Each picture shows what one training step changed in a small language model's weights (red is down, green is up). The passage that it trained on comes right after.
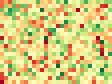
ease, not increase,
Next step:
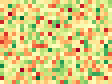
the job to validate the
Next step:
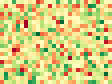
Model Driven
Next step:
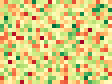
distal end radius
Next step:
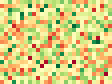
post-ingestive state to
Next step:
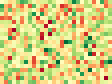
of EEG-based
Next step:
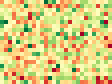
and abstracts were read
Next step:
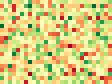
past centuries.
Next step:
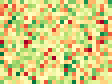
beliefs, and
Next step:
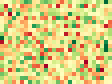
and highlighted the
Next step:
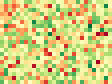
on the difficulties,
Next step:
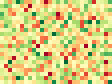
“Quick Sort” can
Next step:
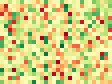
is going to remain
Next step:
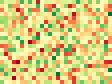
model parameters based on these sampled
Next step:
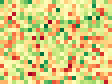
cross-validating the results
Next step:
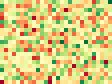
Diala Al Mardini
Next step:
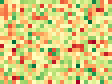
the first step, applying the
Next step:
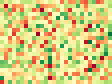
exposure to AMPA
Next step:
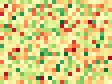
critical thinking as
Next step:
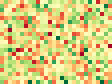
MOOC Canvas
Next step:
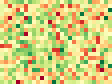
Artefacts from
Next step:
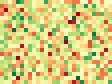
must also be shared and processed
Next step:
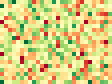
Comput Vis* 85,
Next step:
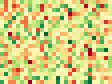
reinforcing bars
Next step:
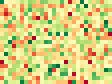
the boundary conditions must be
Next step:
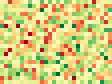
medication Having low
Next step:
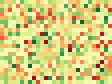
The model is formulated by
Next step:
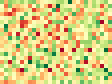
relationship between the Second
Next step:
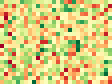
a single-valued
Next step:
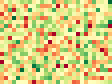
to promote transparent
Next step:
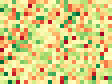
workshop tell the
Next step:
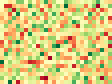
of findings, farmers can
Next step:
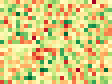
due to industry norms,
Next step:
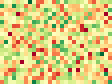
response. TABLE
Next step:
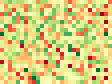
for publishing some
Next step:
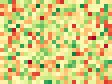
data and questionnaire data:
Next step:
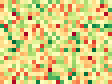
beds, seagrass
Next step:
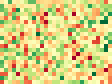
(WUE) Highly
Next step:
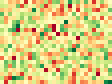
caused carbon emissions
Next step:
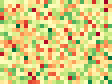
Conclusion From this
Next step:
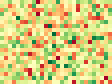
the second order and schematic
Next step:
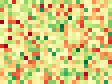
statement All data supporting the
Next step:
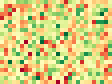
from ultra-low power
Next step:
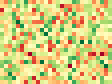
of Tehran
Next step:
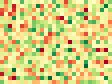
thinking based on the reflection
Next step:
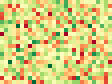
Construction, IEL
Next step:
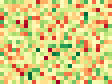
High Less Inventory
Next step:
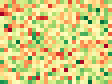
information on attitude
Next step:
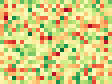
a one-year public school
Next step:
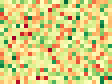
ABSTRACT This study
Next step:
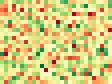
caused widespread
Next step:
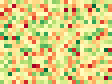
he was the father of the
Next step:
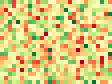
traffic speed is lower
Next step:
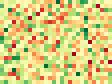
around 93% of patients were
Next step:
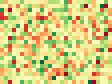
The recent pandemic has
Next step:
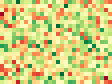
about any question exists in
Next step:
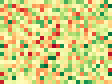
includes identifying,
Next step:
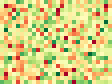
of the circle—section
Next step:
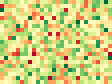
150W. As shown in
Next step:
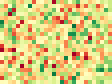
were received from invited participants
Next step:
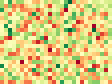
level, Soman *et
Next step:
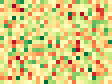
propose has three necessary
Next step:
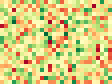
such m exists, N is
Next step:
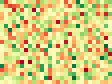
above described differential power analysis
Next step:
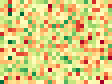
electricity demand needed to
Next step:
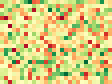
(CSs) is presented by
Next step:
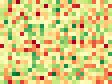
ARMAX technique and
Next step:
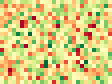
surgical school of
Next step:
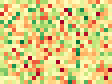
in our open-access book
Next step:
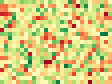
themselves into a class through
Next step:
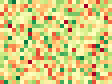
as chip's area increases,
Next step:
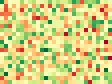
the waters of the Indian
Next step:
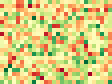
prototype which results in a
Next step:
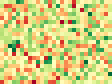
of Ukrainian
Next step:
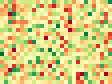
recommendations. The following
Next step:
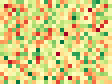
of relationships between gold
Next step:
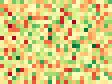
which illustrates the current
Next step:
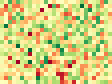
consumer webs
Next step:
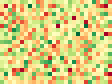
partners with: - unified
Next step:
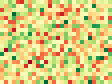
an oven. The constant
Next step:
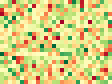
information system auditing,
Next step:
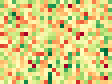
selected Aerial yam
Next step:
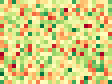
[BG] Information
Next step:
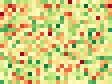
from the family when they
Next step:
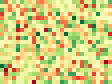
The market offers a
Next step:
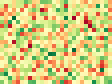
or walking in
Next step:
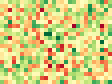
complex, taking into account which
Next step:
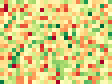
contestation event to elect
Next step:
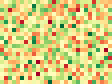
simplified diagram of
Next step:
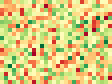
its emerging applications in several
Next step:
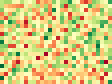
Technique (OST)
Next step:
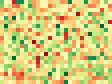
accentuation should be employed
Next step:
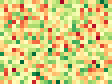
was placed on a
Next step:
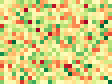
combinatorial considerations
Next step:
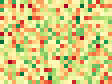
60 V with increments of 5
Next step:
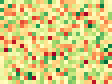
poison few hours after
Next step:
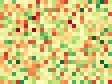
Hindi poetry. In
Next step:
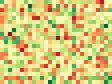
p s n d p s n d
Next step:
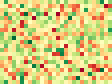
curriculum is the
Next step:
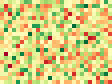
and population vulnerability:
